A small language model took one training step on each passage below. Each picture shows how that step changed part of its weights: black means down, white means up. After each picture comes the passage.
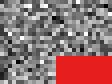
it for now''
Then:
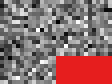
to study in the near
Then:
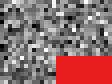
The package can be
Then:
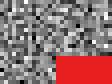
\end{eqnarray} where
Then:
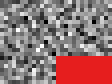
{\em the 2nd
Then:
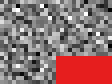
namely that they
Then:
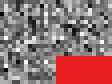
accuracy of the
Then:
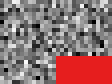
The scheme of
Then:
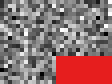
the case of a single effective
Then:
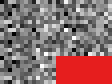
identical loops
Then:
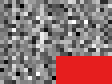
Also, through system level
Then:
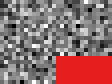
these coordinates are
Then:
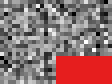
aspects of the
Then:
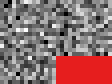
all odd moments
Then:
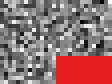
system at a given time,
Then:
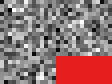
where ${\cal U}$ is
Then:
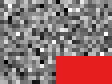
where 5 taps were
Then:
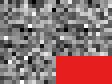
distance between the new
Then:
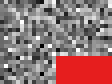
be localized in a
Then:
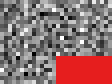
magnitude limit of
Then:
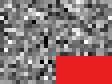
which violate
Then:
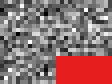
State Phys.*
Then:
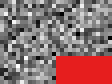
ground state of the system
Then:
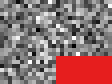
the dynamics is much
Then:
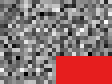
magnitude larger than
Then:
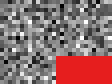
CO detections of
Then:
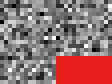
analyze them from a
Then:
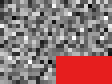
the point of view
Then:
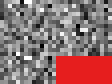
= \displaystyle
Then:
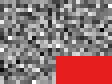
the following remarks:
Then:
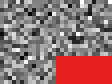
to obtain the CSF
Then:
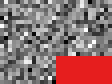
is approximately constant
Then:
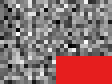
Using mechanical
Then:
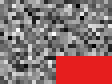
S7, the CO
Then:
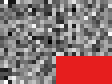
the corresponding HCS may
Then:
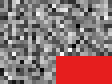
\end{equation} We
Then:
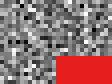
addition, recent calculations
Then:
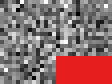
a dataset
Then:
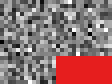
and subtracted
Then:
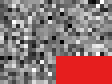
J}$; the element
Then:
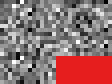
a square for
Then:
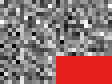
subtraction of the
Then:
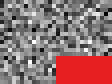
simulations on the latter
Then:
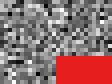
the right-hand
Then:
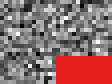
trivial. It
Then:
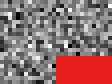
light from OW2
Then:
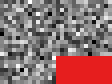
fixed parameter KF for
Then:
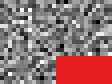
in the presence of an
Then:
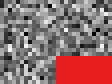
we reproduce the
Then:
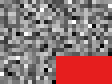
third, both
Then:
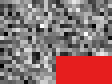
multiple resonances to
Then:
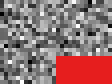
and only one inference
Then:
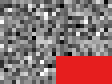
last three elements:
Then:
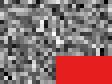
plasmons to
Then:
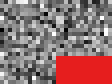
the asqtad
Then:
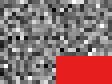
Additional data
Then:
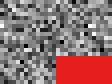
that of the stars,
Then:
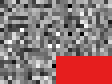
finding a subject that
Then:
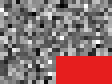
gas cell. The
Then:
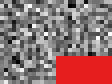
Tangential force
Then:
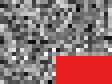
bound} planets in the
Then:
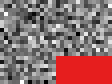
the evolution of massive
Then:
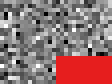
using an observed period of
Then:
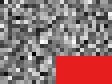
has been recently used
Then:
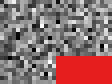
from the slanted
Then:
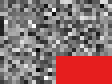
of multivariate regular
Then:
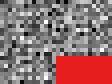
traps with control
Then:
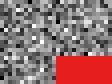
from other approachs. We
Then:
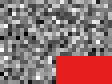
$1$, which is
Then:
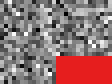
not able to track
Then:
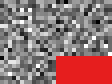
in the presence of a
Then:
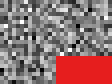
\end{equation} in
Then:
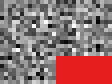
thus contains all the
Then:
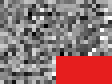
similar functionalities to
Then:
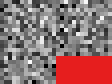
We plan to look into
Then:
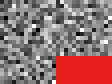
used to define an
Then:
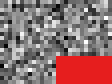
Math. Phys.}
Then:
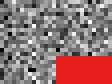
an efficient compression
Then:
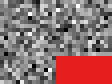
energies, the
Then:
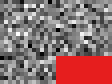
of the target
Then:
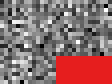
at $\eta \approx
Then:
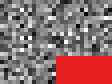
in production. \item
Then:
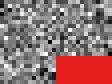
on the data points of
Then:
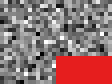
cubic invariant
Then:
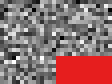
system. Solving the
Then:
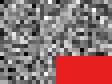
to implement a
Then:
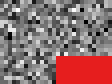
histograms that
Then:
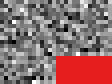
spectrum then the original
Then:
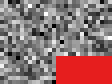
neighbors of the
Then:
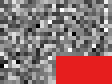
a longer time to
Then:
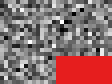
one modifies the
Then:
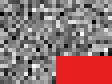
of {\it particle}
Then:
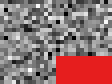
There's nothing
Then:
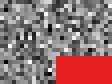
the timing argument
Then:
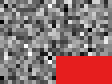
had substantial
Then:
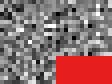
In the supercritical
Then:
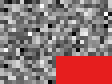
taking the maximum value
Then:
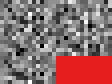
In particular 3 dimensional
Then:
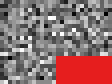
in the SI.
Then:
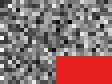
the added energy only
